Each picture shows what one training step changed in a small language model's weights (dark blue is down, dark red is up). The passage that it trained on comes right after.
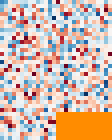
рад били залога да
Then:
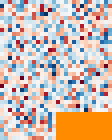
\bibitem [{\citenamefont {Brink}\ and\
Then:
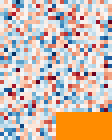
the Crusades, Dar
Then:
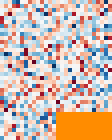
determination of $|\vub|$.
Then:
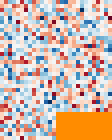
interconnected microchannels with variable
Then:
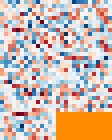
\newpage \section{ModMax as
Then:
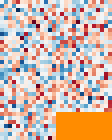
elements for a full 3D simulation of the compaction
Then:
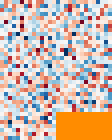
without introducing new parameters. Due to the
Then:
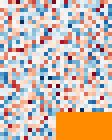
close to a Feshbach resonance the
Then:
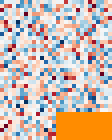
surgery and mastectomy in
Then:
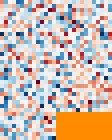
of cycles for a simplicial complex as
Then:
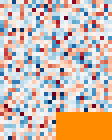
mention that using variable adiabatic
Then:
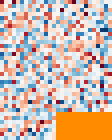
10.00.00 Filologiya fanlari
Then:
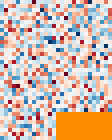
DIFFERENT DUE
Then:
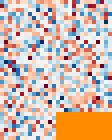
de nosso Texto Maior, o
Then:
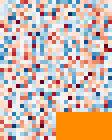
segmented in advance, but
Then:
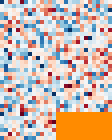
of Washington, Washington,
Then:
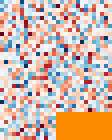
стало единым полем для
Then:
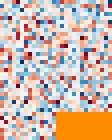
SO$_2$. The red line depicts
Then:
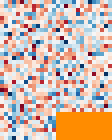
as an interaction with one charged lepton
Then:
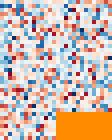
interests, this study is also motivated by
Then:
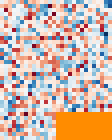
of the brace represents the time period the
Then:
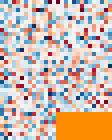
Civil*, vol. VII, 2,
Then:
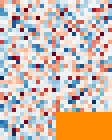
clearly abelian. $ \hfill
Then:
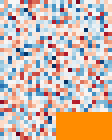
Processual Civil – Teoria
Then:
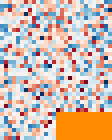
for future networks (5G,
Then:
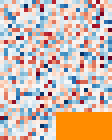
is illuminated with the help of
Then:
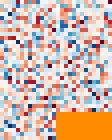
which contribute in absolute numbers only
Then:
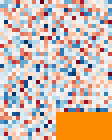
professor e alunos chegarem
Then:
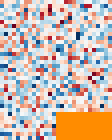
farther away can be higher. This
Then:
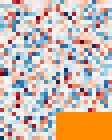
\left[ \coth\frac{N
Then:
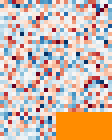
^4 \rangle $ by Theorem
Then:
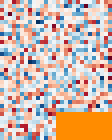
finds that the helicity amplitudes will be
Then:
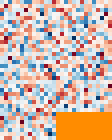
Rendahnya kandungan asam
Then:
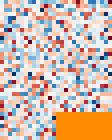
The curve is shifted in time such that
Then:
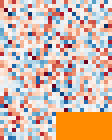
The resultant profile of this case is shown in
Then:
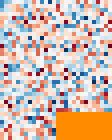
ретінде елдегі
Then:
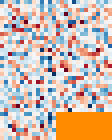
%га ошади ҳамда
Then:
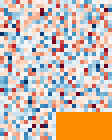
(except at integer filling factors)
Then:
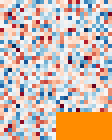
(LT) για
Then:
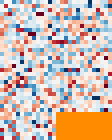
respectively. The solid lines are fits obtained by
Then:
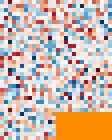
(UNESCO) e da Carta do
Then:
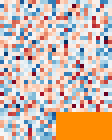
number of interesting conclusions. None of
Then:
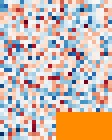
мають стратегічне значення
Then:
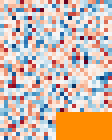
(t)$ contain transient contributions in
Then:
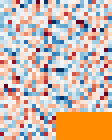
ps, while it rises to 76 ps ps
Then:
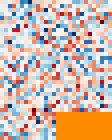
ko'rinishida bo'ladi,
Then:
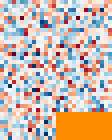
xatoliklari statistik usullar
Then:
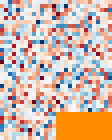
that these sequences are not necessarily of the
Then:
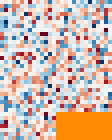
and distributes the corresponding signals to the
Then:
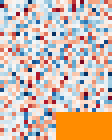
shakllantirish; - 4)
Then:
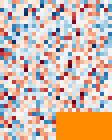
la transferencia del conocimiento a la
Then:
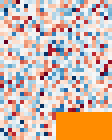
one-to-many sequence transduction problem
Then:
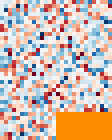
from negative to positive, was cited as
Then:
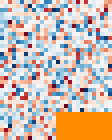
and the student looks for a
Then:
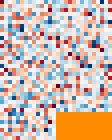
*Falsafiy tadqiqotlar
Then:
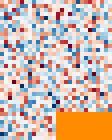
$\tilde M\times Q$ and speculate
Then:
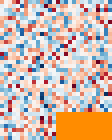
SMA NEGERI 1
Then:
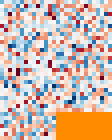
capacidad de retención de agua
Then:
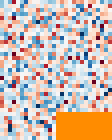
significant also at high $p_\perp$.
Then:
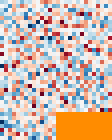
and AC. On all datasets, including
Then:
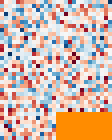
полягає в тому, що
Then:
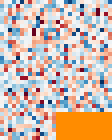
versus $U$ at the origin so that
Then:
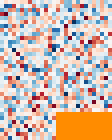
performing calculations in the quantum field theory,
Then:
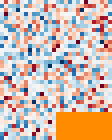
departures from the average GC radial
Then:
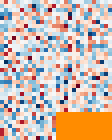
enne otsuse tegemist
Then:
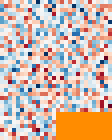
nonlinear resonances in the fundamental nonlinear
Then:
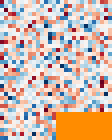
REFERENCES 1.
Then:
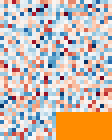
a pioneering simulation study of the effects of
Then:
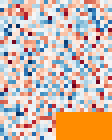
we write $\nabla n_{\delta}\simeq
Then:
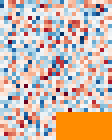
la educación Figura 2. That
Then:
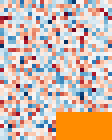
TV از قارچ
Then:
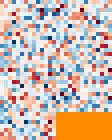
sah dan menyejarah,
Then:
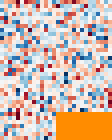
du Nord de la France et des
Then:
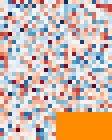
a unitary rotation with equality if and only
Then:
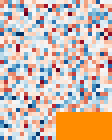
in view of this, it appears that the
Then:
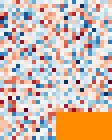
the form: \MSC code \sep
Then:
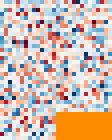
salud del medio ambiente del
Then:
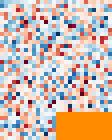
коммуникационные технологии
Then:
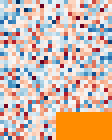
og'zaki nutq uchun
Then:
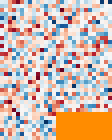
than the rest. Our physicist will
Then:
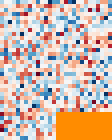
it then follows that the $z$-coordinate
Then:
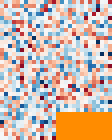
munosabat bildiriladi.
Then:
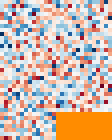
observed that the original ResNet network suffers
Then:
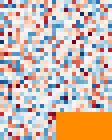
finding means that the best guiding
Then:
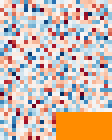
(Mn) va bor (B)
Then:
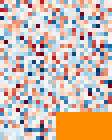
is used to treat women's
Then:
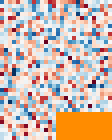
$g_{12}$, and taking its sum over
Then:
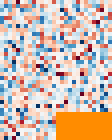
(Puget Soutx). Ushbu
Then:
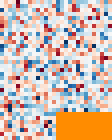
этади. Шунинг учун
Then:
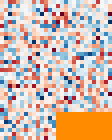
o Fundef e a política de
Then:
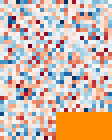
\title{Exploring the Origin
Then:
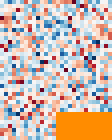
function $f(\xi )$ was found symmetric
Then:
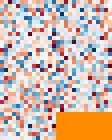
Berdiyarova Mahfuza
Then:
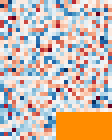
Bu esa o'quvchilarning iqtisodiy
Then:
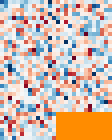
оғриётган соҳани
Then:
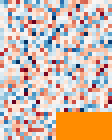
we have \begin{eqnarray} D_{eff}
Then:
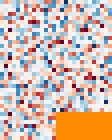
Manajemen Jaringan
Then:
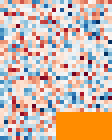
интересам. Экономика
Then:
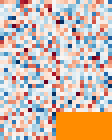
bilimlerdi keńeytiw
